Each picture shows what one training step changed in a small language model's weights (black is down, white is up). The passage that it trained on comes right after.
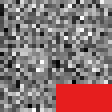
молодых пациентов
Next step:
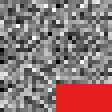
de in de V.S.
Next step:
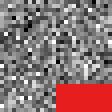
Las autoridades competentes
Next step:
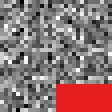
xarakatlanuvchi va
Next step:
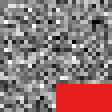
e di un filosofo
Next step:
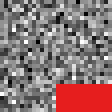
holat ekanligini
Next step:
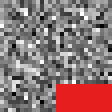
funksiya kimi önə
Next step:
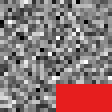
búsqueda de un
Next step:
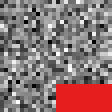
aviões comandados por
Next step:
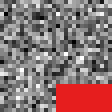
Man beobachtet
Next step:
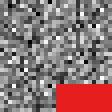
Ushbu maqolada
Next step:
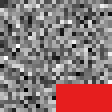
adesão. As junções
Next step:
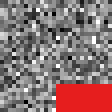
mesmo padrão do
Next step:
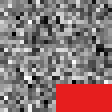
davriga ko‘ra,
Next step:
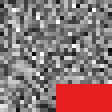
movimentos musculares,
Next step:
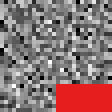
modellari faol shakllana
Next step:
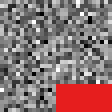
são ferramentas
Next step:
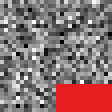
Conductors and Magnetic
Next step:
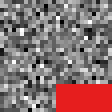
utilizando la plataforma
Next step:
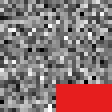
vida útil de la
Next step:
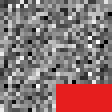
de niños y niñas;
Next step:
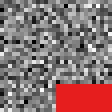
denilen defterlerde
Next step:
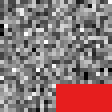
de produção de imagens com
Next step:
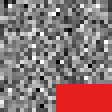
las diferentes clínicas
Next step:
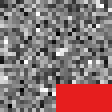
CBS. Além disso,
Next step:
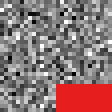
um indicador importante no
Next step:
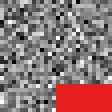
búsqueda para
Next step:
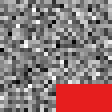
natijasida ro‘y
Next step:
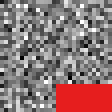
asosiy zamburug‘li
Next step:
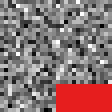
Analizi Cinsiyet n
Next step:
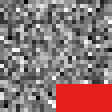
відстеження ходу
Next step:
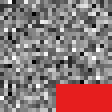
o espaço da área
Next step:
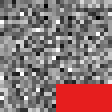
com destaque para o uso
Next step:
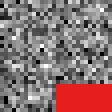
Revista Científica
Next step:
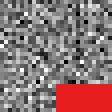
partir da constituição de um
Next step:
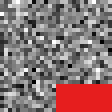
l'utilité perçue,
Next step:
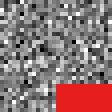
o‘sadi. U,
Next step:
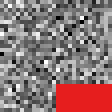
sentido novo ao
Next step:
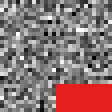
інтересів сторони
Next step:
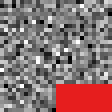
estudantes, o que gera
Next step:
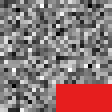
com exames, é um
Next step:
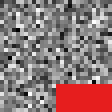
os seus aspectos
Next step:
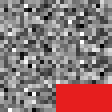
Dasturlar yoshlarga
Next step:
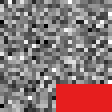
va boshqa tashqi
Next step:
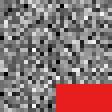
van deze generieke
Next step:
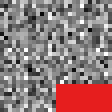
развитие детей и
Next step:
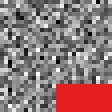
rejalari va oliy
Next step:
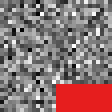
os pesquisadores de
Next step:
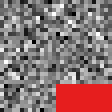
Психология конфликта
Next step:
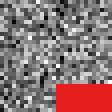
ta’limi jarayonida
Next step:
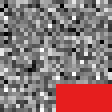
la quebrada - Provee
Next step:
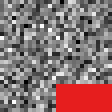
Pós-graduação em
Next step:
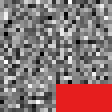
2 Веневский р-н
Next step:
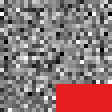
entités de la même
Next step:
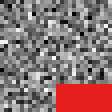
namoyon bo'lishi.
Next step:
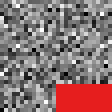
Gesprächen logisch
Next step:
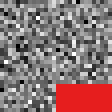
arquitetos era e
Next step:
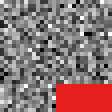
пасайиши ва
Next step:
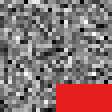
4. Блумфилд
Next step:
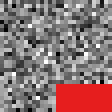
mumkin. Kasb
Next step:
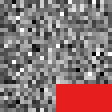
poderes y lugares,
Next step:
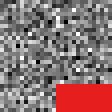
consiste em apresentar uma
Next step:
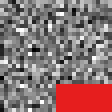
Tschakner Zur
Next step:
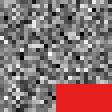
tilini o'rganishlari
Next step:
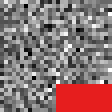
умовах глобального
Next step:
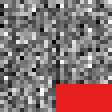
Wertzahlen zum
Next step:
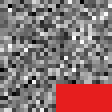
юзага келганда
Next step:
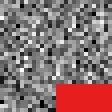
xolisligi, birinchi
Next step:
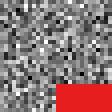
important step towards
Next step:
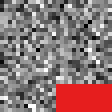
of financial reporting, and
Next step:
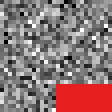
ma'naviy tubanlashgan
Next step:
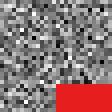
становища є
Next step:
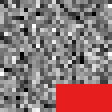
asosiy vositalaridan
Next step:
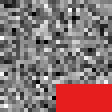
da Química,
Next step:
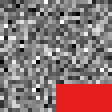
autres, les fils de
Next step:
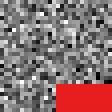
xususiyat bo'lib, u
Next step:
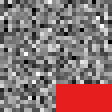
/ йиллар Аудиторлик
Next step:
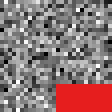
Chișinău and
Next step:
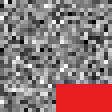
dilakukan atas dasar
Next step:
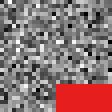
do počátku 19.
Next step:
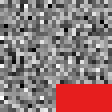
requalificação prevê uma
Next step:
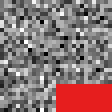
lung. Elevii
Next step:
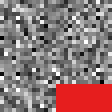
spesimen: pada
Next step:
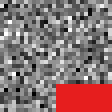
xususiyatga ega.
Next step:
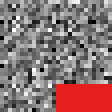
Determination of the
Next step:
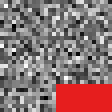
Papa Pablo III
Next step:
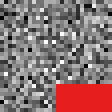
yoki rivojlantirilishi zarur
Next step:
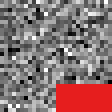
meer InHolland,
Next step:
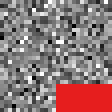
Bu o‘rinda teran
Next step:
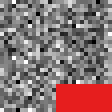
yollash va boshqalar uchun
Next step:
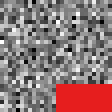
Mujskoy rod:
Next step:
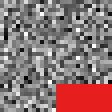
tidak langsung
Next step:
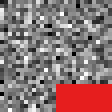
iqtisodiy ahvoli, uning
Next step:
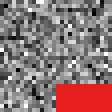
развитием критического
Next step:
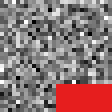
У цьому контексті
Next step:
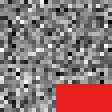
Vespidae - 0,19
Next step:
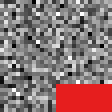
va ular malakasini
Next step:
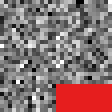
The main directions of
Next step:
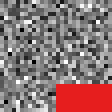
хотим, чтобы
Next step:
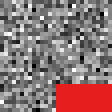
da exigência nutricional
